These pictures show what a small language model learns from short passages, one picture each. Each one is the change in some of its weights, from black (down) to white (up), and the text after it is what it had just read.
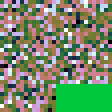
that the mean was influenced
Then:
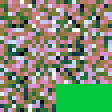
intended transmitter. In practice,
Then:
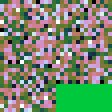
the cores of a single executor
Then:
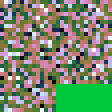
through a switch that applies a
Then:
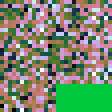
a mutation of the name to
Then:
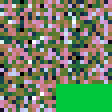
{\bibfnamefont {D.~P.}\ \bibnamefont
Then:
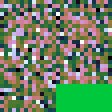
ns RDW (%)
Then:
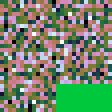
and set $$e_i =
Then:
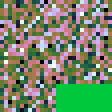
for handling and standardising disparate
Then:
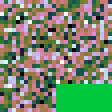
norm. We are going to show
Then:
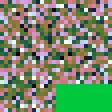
one or more supervised machine learning
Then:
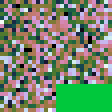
the codes were analyzed, some of
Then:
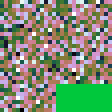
and Engineering, National University of
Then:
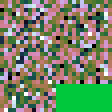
parameters from section I above, we calculate
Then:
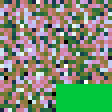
the model to kinematical
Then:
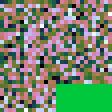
\w {\ell}$. Secondly,
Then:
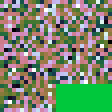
that can be made to the quality of information
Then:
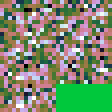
because of the pattern of signs in
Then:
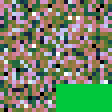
We use only AGB stars from
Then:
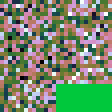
defined. However the exponential of distributions given
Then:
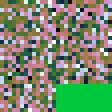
constructing Ito campus, which
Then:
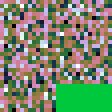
when crossing to Region III.
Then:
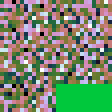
like to see if changing the array
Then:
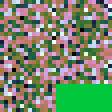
processing, computation, analysis, and
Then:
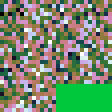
densities which are of concern at the
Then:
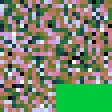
mass map peaks with the
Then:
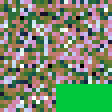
number.\\ Hence the first term of
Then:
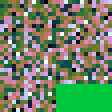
for coding assistance (typing
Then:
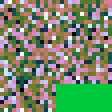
arbitration. After one year has
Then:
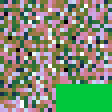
the best of our knowledge. Although,
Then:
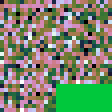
boundary with lower coordination number and
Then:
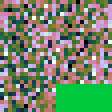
maintaining things as they are, what
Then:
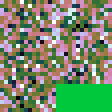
systems. In addition, we discuss the
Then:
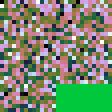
use with a digital logic layout,
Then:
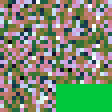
observed at the Apache Point
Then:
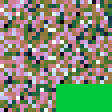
total cholesterol level in
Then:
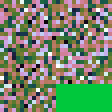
the stores, asks and addresses
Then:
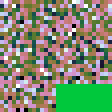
calibration. Choice of
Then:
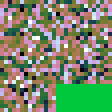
and of large-scale networked data
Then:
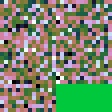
environmental phenomena as meaningful learning resources and
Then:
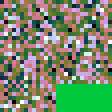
that music activities used in the language
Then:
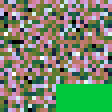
$D$ sessions.
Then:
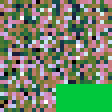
benefits and prevent evils and
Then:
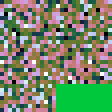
those without OO. This is likely due
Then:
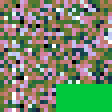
some flavones under microwave
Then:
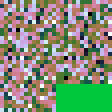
Resilienza) Research
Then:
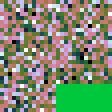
possibilities. For example, a
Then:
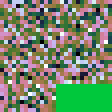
emission from SN1987A also
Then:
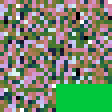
nurses to participate in the
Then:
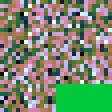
further separation. In chemical,
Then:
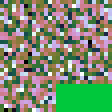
Aerts et al. 2023). They
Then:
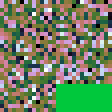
or GEMs R&D —
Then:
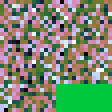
One potential solution is interpolating the
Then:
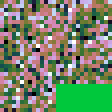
280 characters. Users
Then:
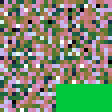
on the two-photon
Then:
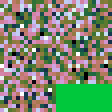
corresponding percentage. Table 1. The number
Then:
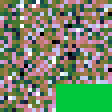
users. We have used the inverted
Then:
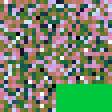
a model-independent approach to understanding experimental
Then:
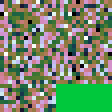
1995, he became part of a
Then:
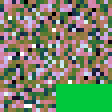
30 min and subsequently placed
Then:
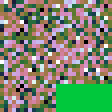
°C, attributable to the
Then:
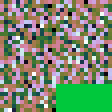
to bradykinesia on the
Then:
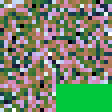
while all four studies survey the bulge,
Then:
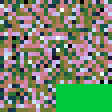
on the membrane at a given
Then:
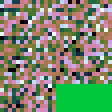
into account that the acceleration is
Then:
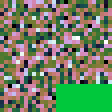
serve food within twenty
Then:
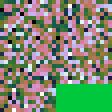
to the tip of the red
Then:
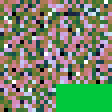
is isolated using angular requirements on the
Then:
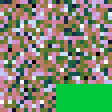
numbered, captioned,
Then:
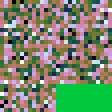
the benefits (showing that those
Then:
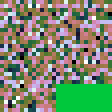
encounter. On the other hand,
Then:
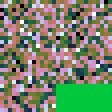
method, follow this trend. In this
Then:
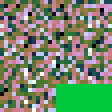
, \nonumber\\ \sigma_{\nu
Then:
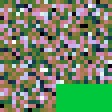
J., & Schmidt,
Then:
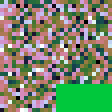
constant regions separated by sharpened
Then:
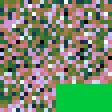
of the left hand side of the above equation
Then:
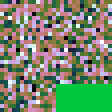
tree had no leaves. The
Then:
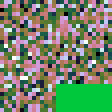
the integral up to second order as
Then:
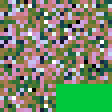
i.e. when trajectories
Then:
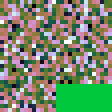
could be evaluated or challenged.
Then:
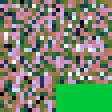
consider the following Lagrangian in
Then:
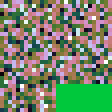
River valley.
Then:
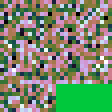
(ASR) in $\%$ against
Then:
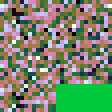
term $c$ is related to
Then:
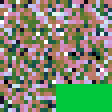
classified as green, purple,
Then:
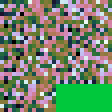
consume [6]. Menarche
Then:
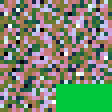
operations, and each input 401 is
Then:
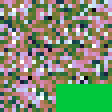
their bacterial counterpart.
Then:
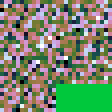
than presenting the three tests as separate
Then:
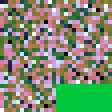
the nanopore. This current
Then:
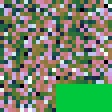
spells, and the mainland with
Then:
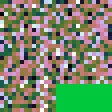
Sworo, Poni
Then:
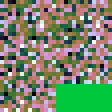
and \cite{Requ1} we
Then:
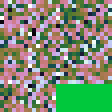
dynamics of these mesons. Therefore,
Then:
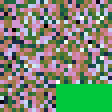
(-n \leq i \leq 0
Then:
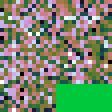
decoded 1st picture of
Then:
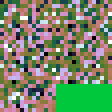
2007) and are strongly related to
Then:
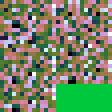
Data privacy and security concerns are
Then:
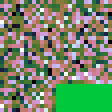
were employed in the public 152
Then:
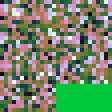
Olavs plass,
